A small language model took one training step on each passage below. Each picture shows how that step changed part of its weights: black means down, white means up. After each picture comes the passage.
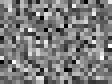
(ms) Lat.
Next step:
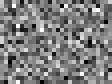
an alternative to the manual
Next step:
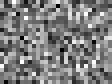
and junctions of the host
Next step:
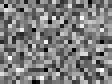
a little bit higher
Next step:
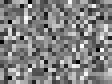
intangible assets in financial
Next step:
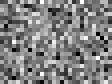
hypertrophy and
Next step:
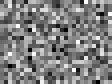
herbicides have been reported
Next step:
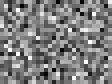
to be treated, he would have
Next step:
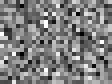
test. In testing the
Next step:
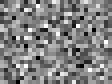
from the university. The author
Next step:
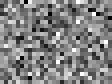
useful for explaining the intent
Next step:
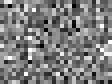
other. As required, the
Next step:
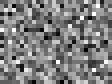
energy of the samples in presence
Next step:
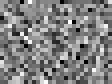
challenges for the semantic
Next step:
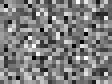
the impact of the orientation
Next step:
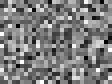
frequency weight map.
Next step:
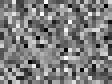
needs. The SCS
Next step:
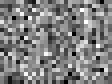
and other physical capital.
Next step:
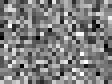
agreement with those computed using
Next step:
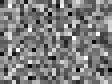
combination was evaluated against
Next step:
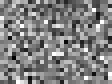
AI seemingly
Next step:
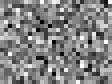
strong demonstrate the image of
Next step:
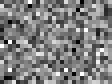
and noted the relationship between the
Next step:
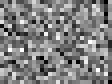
different and teachers must be able
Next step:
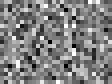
endoscopic or
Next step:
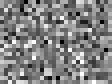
relevant information (technical
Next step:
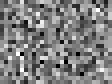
comment? The authors do not
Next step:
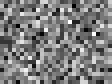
personal life is bit of a
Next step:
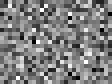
oils to improve physical,
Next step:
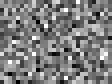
topics in eClass
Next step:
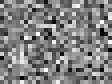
facets [prism faces],
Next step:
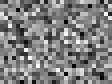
Type of house
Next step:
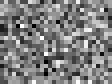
pump activity, and transport
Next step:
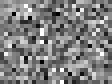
for K as centroids.
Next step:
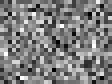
2 : ANOVA
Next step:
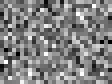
this body of research, some
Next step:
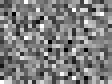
retail. Only
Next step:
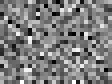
in which important reactions occur,
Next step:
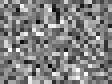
stem, flag, open
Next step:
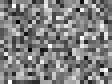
at least 6 hours for
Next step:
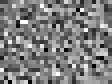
and priorities. Figure 1:
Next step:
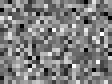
against cervical cancer
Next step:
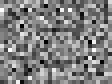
workers tend to be affected
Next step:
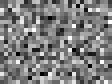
Zambia ($n =
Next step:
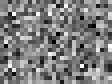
change mitigation and
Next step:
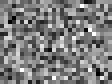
magazines such as
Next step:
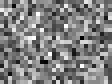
advances in molecular and
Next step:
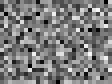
no-flux boundary
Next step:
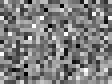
the site of action to localize
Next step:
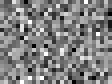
for sap (Onuche
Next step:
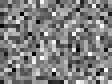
for the scalar variance
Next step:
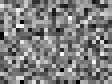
7.0 were define good
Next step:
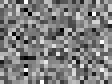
CR_6) try to
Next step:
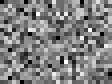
to be in the range of
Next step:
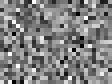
is a significant relationship between trust and
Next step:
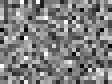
inner tillers Near
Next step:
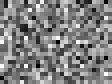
of 48% and a
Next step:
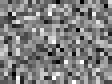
to mitigate this
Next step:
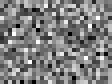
We used climatic instability,
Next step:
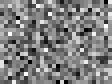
noise through the choice of the
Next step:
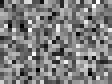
of events are possible,
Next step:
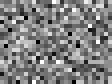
information is automatically
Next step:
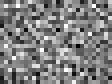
by destinations. The
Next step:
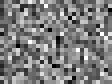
Hospital Multan in
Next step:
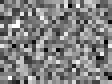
segment caesarean
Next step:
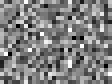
selected OPC feeder
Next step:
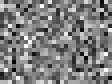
format, which is, images
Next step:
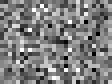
life to make her husband
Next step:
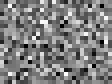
coverage of the GRB
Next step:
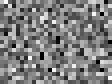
Uma², Muthu
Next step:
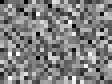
to play/stop each
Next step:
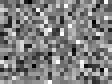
public sectors concerned such
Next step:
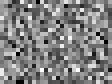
post operative day and
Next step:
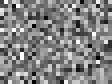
interval of parameters for
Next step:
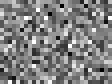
the bioactives and safety
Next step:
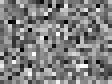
modalities and their application in
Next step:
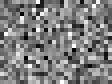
of patients. Regional
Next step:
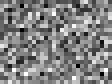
yet advocating for more
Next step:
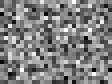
maintaining the car body
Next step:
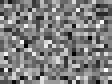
Implementation Working
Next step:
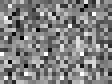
or the availability of long time
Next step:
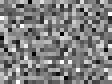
a healthy living and
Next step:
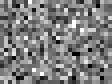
Jnana Yoga
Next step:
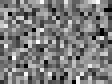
ACS in this study, the
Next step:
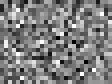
It contributes to the literature on
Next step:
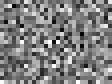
exclusively for women,
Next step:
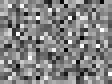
(embodied) skills
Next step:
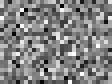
a process of raising the
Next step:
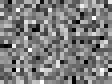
That is a condition where the
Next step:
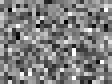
accesorios como lo
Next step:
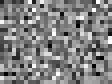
structured intervention programs.
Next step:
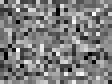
– and much more – can also
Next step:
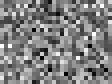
of precipitation is
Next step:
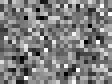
beta distribution. Time
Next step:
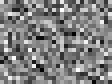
comparable market prices, -
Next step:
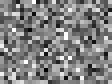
height of maximum tends
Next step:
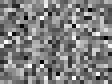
silk through rearing of
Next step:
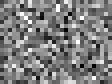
daily with her words and
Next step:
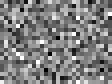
It needs complex handling of
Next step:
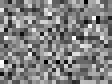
incentives as a monetary
